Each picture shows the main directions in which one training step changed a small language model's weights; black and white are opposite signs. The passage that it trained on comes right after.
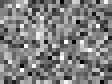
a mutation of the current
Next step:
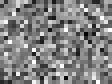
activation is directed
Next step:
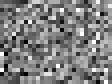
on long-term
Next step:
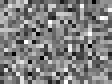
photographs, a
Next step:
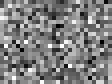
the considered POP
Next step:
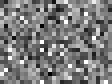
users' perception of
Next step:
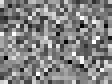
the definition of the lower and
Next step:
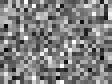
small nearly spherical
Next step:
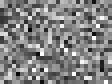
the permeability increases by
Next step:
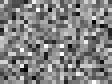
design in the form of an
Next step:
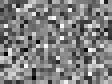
exchange. The
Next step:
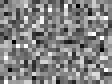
my actual dream
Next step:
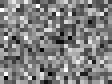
to Lead: The
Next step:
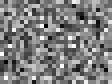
[6]. Antenatal
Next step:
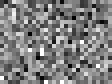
are a consequence of
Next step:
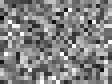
\cap Z_\Delta$,
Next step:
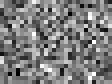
in the Figures is also
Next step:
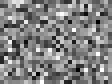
of the LTAE
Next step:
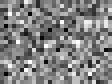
{\bf Proof:} If
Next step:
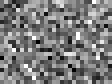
expected dimension of our
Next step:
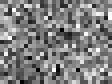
$1$ during the early
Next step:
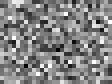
of the spectrum of
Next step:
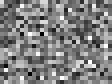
that $V$ is a
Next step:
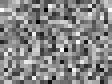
with respect to some probability measure
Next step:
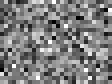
influence, light,
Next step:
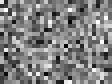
1: List of the
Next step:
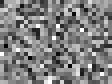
that $f_w\in
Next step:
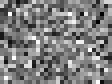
equipped with an
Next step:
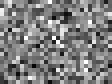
Shantanu M
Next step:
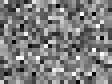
improvement in educational
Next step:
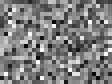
\begin{definition} Let
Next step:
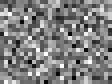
the methods of diagnosing
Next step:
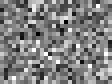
fully algebraic classical
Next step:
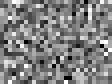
of the umbilical
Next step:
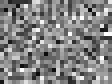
obtained with random forest
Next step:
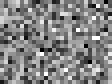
significant (see Table 1)
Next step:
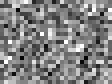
designed to accelerate
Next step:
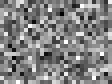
pairs of unions of
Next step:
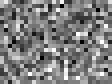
have the following lemmas
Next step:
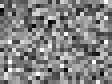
Open science
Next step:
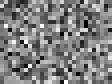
planar $(n,s)$
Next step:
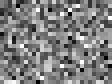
manifold $M$ of
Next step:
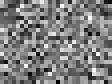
that capture efficiency
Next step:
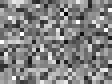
of unwanted forward
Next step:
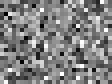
domestic solid
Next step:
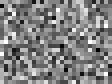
OR (“ecological
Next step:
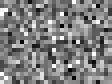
They discussed localization
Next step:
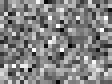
(\bar \nabla^a
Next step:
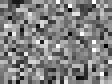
of different loss functions.
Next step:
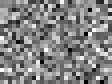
basis set size.^a
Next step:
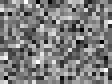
recommended by
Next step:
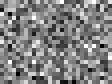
completes the proof of the
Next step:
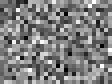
loading cycles with
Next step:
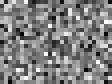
older adults.
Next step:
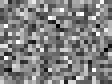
transition state. Product
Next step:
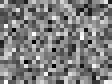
scenarios but also
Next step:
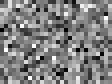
their integration into a single
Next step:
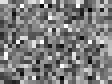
denote the vertices in
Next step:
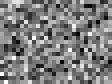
of finite rank, say
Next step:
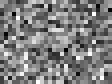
actually have uniform
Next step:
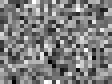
classified as
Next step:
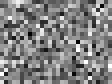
of acetic acid and
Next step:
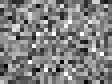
of J_4 are;
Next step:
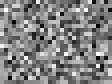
functions, topological quantum
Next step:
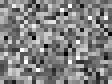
systems. By using the analysis and
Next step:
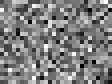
and otherwise (when
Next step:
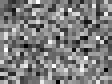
at most $k^e$
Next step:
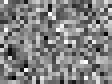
participants were then selected
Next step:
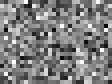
increase superoxide
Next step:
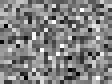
conditional posterior
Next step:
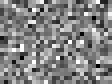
filtration that is
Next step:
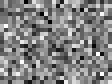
enlargement (right)
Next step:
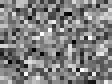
classes, namely we
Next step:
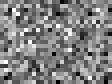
$2\beta$ defines
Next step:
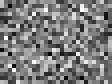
the striking number and
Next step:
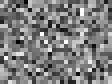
links from the local
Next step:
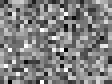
may be due to concentration
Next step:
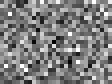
audio files
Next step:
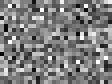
society - Evaluation
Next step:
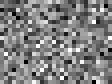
with maximal distances to
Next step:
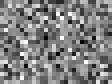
the destination node and
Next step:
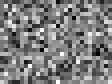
\end{equation*} we
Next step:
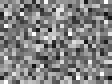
Gauss method and some
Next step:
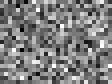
management tools into an
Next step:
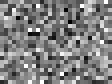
$a$ is of type at
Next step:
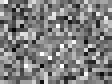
obtain a FEM solution.
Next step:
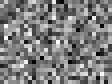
state and prove a more general result
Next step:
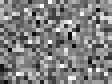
ENL Equivalent
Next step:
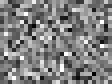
terms of both the work and
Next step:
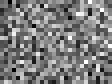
compact complex manifold of
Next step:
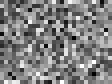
chain of sensor
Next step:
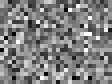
\ref{prob}, which
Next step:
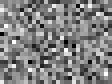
class possesses many
